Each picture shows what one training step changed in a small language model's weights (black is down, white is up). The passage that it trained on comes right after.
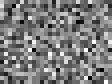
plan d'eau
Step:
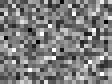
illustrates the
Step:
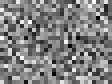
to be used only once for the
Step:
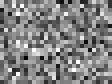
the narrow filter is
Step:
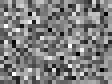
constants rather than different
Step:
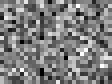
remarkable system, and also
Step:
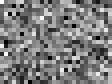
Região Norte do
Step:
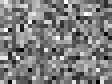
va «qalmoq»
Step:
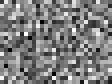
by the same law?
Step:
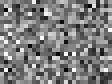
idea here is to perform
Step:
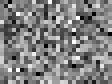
and inspected the errors in
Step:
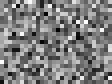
to measure for the first time a
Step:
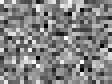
from noise-dominated
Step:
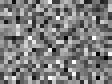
discovered UAV
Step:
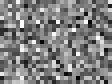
is periodic in time with
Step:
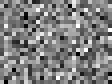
is reflected by the
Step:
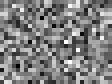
the charge exchange
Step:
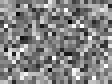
savollar, ularda
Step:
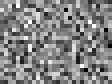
preocupação com a
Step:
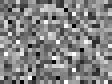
is to inject the laser
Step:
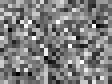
to 25 years. The
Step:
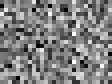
some general reasoning about
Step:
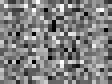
пар первой
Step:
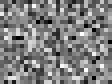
dos termos do texto.
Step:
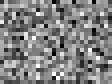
кыпчак, и
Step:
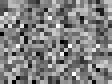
xos jihati uning
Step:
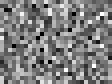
(as can be seen by
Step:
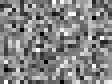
esa oiladagi
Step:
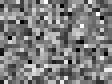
prix par exemple) et
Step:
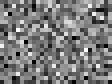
deflection & Stress\\
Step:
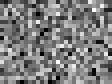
included in $\mathcal{A}$.
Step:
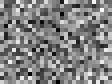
the router to block
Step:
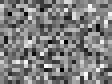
Uning ilg'or
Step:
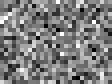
part B of this section, the
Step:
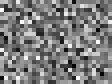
without) could be
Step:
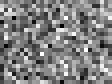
im Datenumgang
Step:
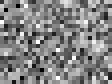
deviation of individual
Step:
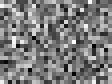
Australia }%
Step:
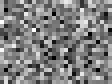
deposition temperature, we
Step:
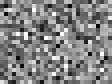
Ukrainian folk
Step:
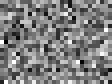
leads to a higher
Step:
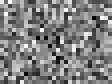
properties of the nonlinear
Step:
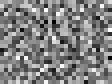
basada en el drama,
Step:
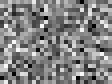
e basato sul potere
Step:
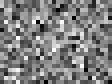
na numery wskazane
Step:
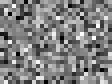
LLMs help
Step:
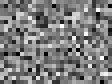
the indices of the elements
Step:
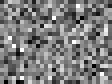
Quant. Grav},
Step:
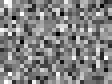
opticamente estimulada
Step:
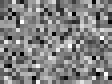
of these parameters, although
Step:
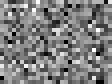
воды может
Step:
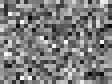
cannot be explained
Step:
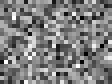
niveaux des produits
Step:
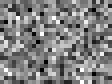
of tuning the scale of
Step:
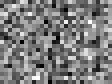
\end{equation} Since the
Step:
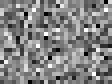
-го базового
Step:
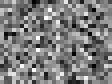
where the white dwarf
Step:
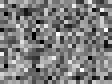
E obtained from the Planck
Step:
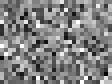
grid cell. For this
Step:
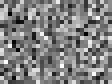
hors tutelle simple du
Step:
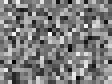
energy for a system of size
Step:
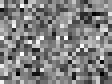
gradients will only alter the
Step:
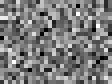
included via by a
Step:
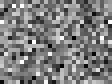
scatter in the background flux
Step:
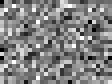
em: 08 de outubro
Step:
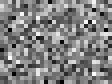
viver e se relacionar com
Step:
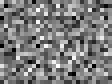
Infantil quando os
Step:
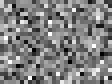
os assistentes sociais
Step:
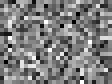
uchun foydali
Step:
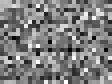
se encontró que las
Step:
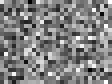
caso concreto, la
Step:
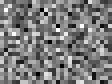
aparecimento e o
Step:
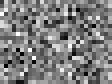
take these three to be:
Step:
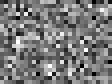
found in/around
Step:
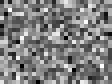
de 25°. Figura
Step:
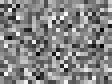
the algorithm sometimes
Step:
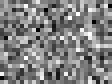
по вопросам,
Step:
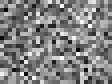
framework that ensures
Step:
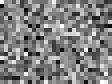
correlativos en los en
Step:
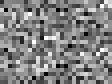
kishi avvalo
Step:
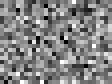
this integrator operator imposes
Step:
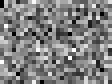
behind the high variability between
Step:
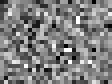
a two-stage
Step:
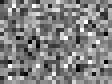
ordinary resonator,
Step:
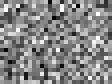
alinhadas às
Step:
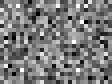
In the core-cluster
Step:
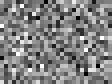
markers. Kirish.
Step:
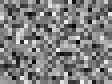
factor accounts for
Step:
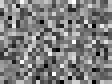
vịt có
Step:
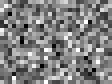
modernizing the education
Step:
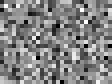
dir vor, wie
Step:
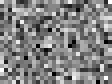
the Earth ecliptic
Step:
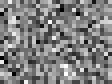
the streaming buffer
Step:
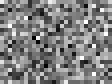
trips generated and simulations
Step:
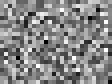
sein können.
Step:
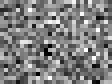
studii de cercetare
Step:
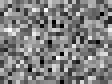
de dramaturgos como
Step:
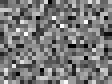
radius. The numerical value
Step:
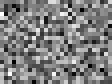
-- leads to a direct
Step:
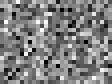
frictional pressure
